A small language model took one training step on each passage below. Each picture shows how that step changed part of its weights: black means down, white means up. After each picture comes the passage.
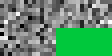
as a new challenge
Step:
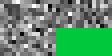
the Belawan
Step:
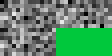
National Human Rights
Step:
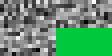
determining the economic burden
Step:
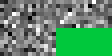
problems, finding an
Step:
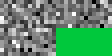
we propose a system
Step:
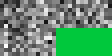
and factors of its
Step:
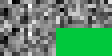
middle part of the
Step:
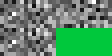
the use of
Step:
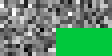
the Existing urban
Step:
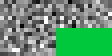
7 per cent of
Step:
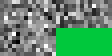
how temperature and
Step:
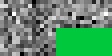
declare no
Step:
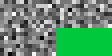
in both soil
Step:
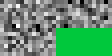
production of GO
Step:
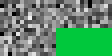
good students. There
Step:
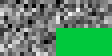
personal experiences to the
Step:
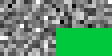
substrates, we
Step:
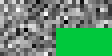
towards user needs is
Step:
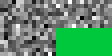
almost daily Prefer
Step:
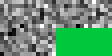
that during the
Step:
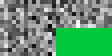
of life. Group
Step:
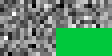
the scientific evidence.
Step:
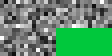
Table 1 :
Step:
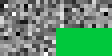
process of manual configuration
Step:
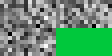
of the dataset,
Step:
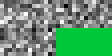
V , it is
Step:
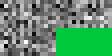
example problem.
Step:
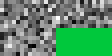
improving the wound
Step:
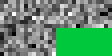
approaches to the construction
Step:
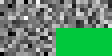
and inside the same
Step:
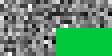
concluded that the analysed
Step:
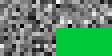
15 Febrero
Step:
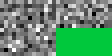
have an excellent capacity
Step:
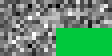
information effectively. -
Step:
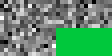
reporting schedule for
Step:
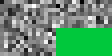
of Buea
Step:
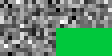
deviates from traditional
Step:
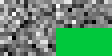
to maintain blood levels
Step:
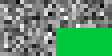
of rights is
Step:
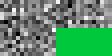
risk assessment.
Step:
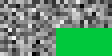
was assigned to items
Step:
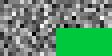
from their observations that
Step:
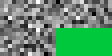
Notes on this
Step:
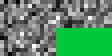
remote monitoring systems has
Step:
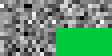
such as RDF
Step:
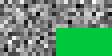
was obtained from all
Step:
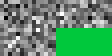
predictive relationship between noise
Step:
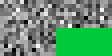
is a comparison between
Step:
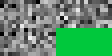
towards the classroom teacher
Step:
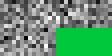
final end of
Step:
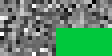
Red Leaf
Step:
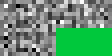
function of group norms
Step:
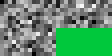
- II.** English
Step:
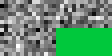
liters was designed
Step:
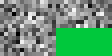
problem is given and
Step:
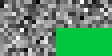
is mission critical
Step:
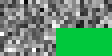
with the rock
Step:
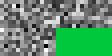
channels and identifies
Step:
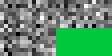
dependence of variables determine
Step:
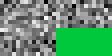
range (-60 to
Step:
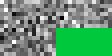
the 5% difference
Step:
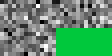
learning, and computer
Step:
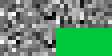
involves change in social
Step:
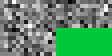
of Europeans think
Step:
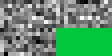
Singapore government
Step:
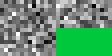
the right to obtain
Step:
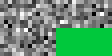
values were found in
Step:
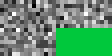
the difference in
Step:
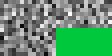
from the ASTM
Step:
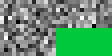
satisfy the needs
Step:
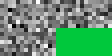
to pharmacological intervention
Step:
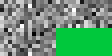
study is set out
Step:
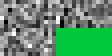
analyze and integrate FAIR
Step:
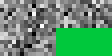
that carry out
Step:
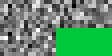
tracking, it can
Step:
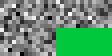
to estimate and
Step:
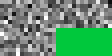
and $B
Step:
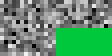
space. For any
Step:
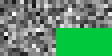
the Java programming
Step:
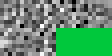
from doctors,
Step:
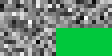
data is prepared for
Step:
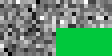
individuals per sample).
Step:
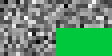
found, proving
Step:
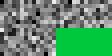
education in the
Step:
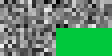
out of ten adults
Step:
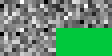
tends to
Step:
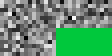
The Role of
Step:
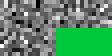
viscosities and
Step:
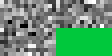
on storage.
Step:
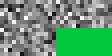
to significantly change the
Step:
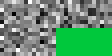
However, with enough
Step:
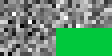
for different numbers of
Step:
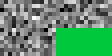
antenna constantly
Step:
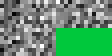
were observed. Analysis
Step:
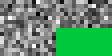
And then follow the
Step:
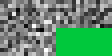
breast cancer
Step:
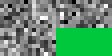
of Electrical,
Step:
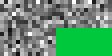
secure) effect of
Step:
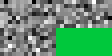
The first occurrence of
